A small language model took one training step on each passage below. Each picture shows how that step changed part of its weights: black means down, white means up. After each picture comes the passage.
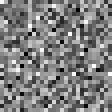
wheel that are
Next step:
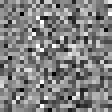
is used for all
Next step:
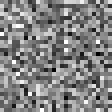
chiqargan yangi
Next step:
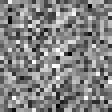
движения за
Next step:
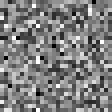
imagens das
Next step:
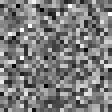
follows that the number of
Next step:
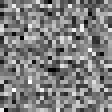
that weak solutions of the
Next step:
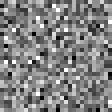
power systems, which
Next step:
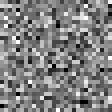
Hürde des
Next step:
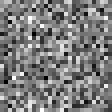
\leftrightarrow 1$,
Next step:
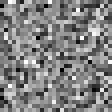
feedback at each
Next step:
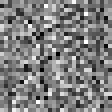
include combinations of
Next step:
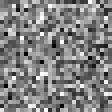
supported by an
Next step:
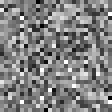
do Estado.
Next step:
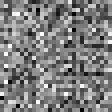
O desenho é
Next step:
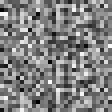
planlanması ve
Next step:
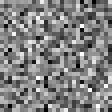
maximum risk over
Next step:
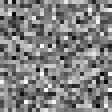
que el flujo
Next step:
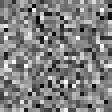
integer $b$, a
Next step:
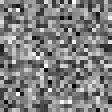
up solutions (not explicit
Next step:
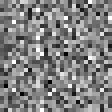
local constants, which
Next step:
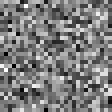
from the Lie algebra
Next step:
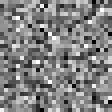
bolalar - 9
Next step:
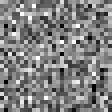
vector ${\bf d}$.
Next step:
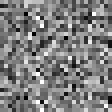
user, and
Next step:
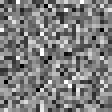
\to 0$ and
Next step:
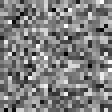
we write\/
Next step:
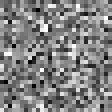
are concluded from
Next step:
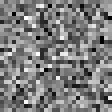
Er trug
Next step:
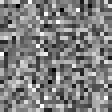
of all the equations in
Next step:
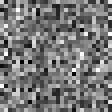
se muestran en
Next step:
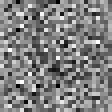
transformativa e
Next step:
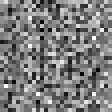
\langle \xi,
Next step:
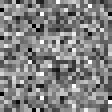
saúde de
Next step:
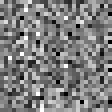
os alunos,
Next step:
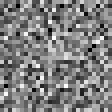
answer this,
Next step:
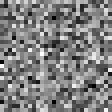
for an arbitrary
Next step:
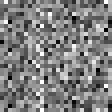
which is the following.
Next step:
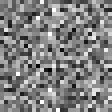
Development of
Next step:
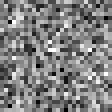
A guide to
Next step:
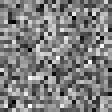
asymptotically equivalent
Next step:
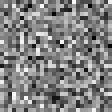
de reabilitação
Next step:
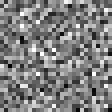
зданий и
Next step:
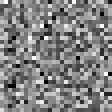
$\ell$ is the
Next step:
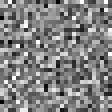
Coordinación de
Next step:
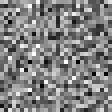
symbol algebras},
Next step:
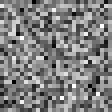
by neighbors:
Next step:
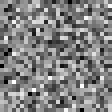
two internally
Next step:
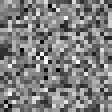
& =k\cdot
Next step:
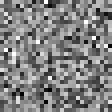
get $$ |\mathfrak
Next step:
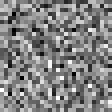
and graduate
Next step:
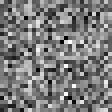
serves as our first
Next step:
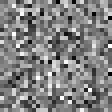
das comunidades
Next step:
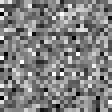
{\bf Proof.} Note
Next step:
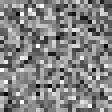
da colheita de
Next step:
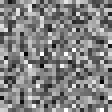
$f$ is
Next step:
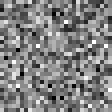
know that spheres
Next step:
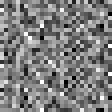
$a$ and
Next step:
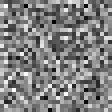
em óleo
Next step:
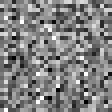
Declaração da
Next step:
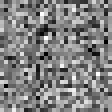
a partir dos
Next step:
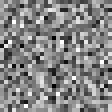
прийомі на
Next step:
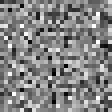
em um novo
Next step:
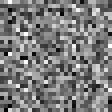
the definition of the
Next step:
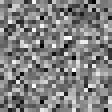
waarvan anders
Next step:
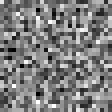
want to be
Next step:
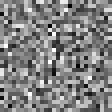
associative. If
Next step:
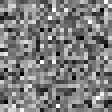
aos novos
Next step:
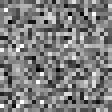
des émotions
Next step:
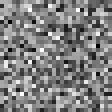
filtration by
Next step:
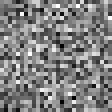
adaptation problems over
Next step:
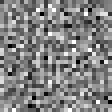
contrato social**.
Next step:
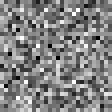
permanencia de
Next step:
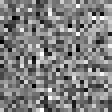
The issue of
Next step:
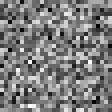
geodesic further implies
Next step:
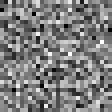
conn M -
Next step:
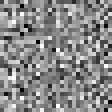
que tem na sua
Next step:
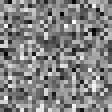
the free modules),
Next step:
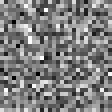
variable $X$
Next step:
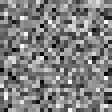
the spectrally positive
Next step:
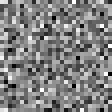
$\lambda$ is a
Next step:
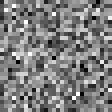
many equivalent ways of
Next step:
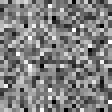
$TM$ is
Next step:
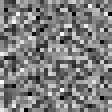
y poder
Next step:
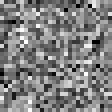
permettant de
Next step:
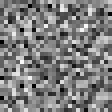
tree decomposition of
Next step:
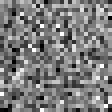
yuzasining 1
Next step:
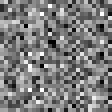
$A$ that has
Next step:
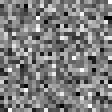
triangle on the
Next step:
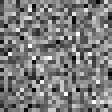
under the Weyl
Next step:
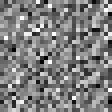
smooth surface. The general
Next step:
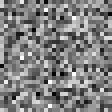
have been unable to
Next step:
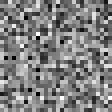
se configura como
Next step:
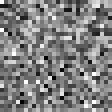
semigroup or
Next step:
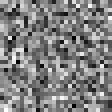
(1) follows from
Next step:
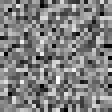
Ambiente e
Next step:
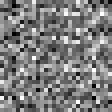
BIII y
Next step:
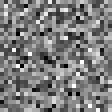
На цьому
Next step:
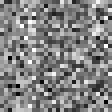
product as multiplication
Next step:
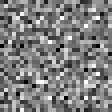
років про
